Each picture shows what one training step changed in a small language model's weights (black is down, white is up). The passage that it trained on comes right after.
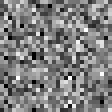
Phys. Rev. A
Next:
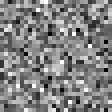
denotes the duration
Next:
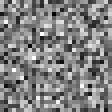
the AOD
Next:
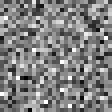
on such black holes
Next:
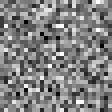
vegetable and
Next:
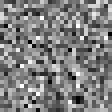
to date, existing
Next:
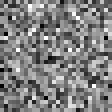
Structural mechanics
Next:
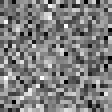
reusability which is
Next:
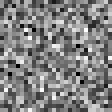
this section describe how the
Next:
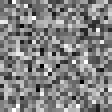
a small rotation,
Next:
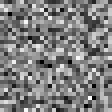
of Professor
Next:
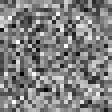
de Poel,
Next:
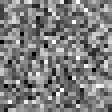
Bayes factor by
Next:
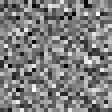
input. All other network
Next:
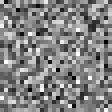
same time, both the
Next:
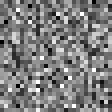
Markov population models
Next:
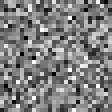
structure has repeated
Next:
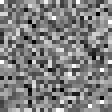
attentive reader will
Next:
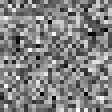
for Cosmology,
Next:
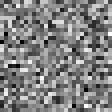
defined, and the
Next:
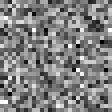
from the grips
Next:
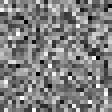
manure, pig
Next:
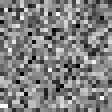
experiments. Table 7.
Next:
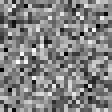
machined from a
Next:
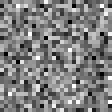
symptoms and
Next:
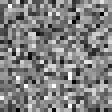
Alternative Theorem
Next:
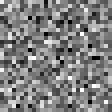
statutes were
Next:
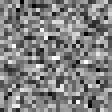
additional mechanism by which
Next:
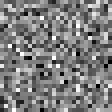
to have reformed
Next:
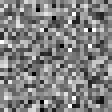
is the Associate
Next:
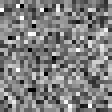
LED driver
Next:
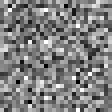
submitted by relatives
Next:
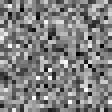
be useful for the early
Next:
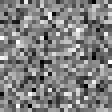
means that students remain
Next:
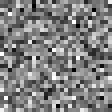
signifiers and
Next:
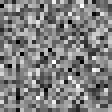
features or vanilla
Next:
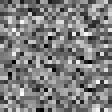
of their mass and
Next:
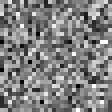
implications toward
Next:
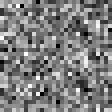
and how each phase
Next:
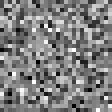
using BUSCO
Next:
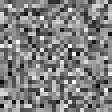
to fully use their
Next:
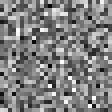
boosting the accuracy
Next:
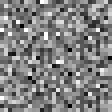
program gets the output
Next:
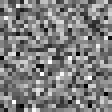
occur, there must be
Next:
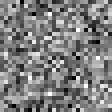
workers from 29
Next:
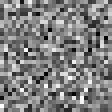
enable those responsible
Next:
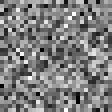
unusual properties of
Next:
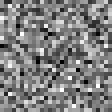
with negative heat capacity.
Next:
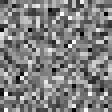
given URL.
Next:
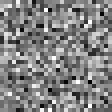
possibilities of
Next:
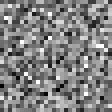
size, which we set
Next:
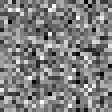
fan communities in
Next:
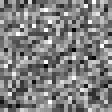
latent characteristics from the
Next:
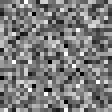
risks in a
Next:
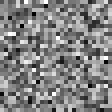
emerging technology, how
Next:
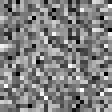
observed that collagen
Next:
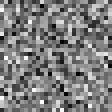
leave this case to
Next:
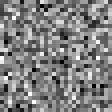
phrase is not
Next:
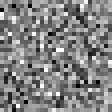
(b) Mode
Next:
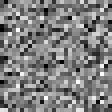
proportional to the
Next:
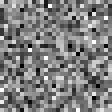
beauty and
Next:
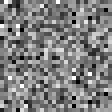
involves measurement of
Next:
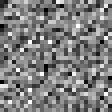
size proportional to
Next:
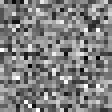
fact that we have an
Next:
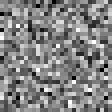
The BRST
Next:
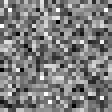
Fugue from
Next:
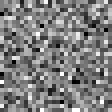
while qualitative
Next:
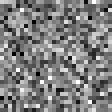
distinct features of
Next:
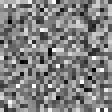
very high activity of these
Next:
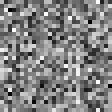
a wave. In
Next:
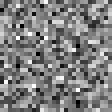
multiple dialects,
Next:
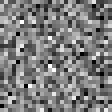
- including frequency distribution,
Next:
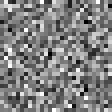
described above, several studies
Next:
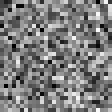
ensemble. We
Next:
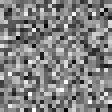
is not known), and
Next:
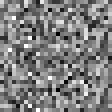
which we describe in detail
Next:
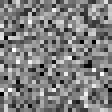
trapping height.
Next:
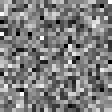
spoils the
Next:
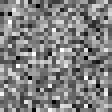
In this paper we study
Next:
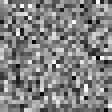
communication, thus the field
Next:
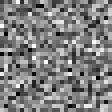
gradient is applied
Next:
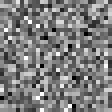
we get the following form
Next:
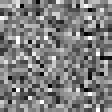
and evaluation of their
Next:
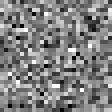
adjacent events of
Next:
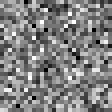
repayment than those
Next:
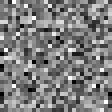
a changing digital environment
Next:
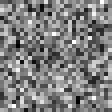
Nuclear Physics,
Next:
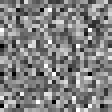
can be solved
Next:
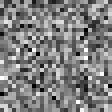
this number, we
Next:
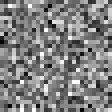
lines show the corresponding
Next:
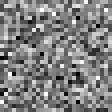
is more disorder.
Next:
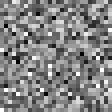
in a new social and
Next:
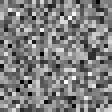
accurately determine our
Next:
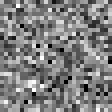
have seen, a high
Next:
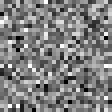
those obtained from the corresponding
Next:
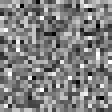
and equilibrium shift method
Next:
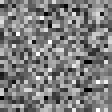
responsible for the
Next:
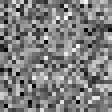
his liabilities for
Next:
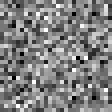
task dependent and
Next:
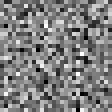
that one of them,
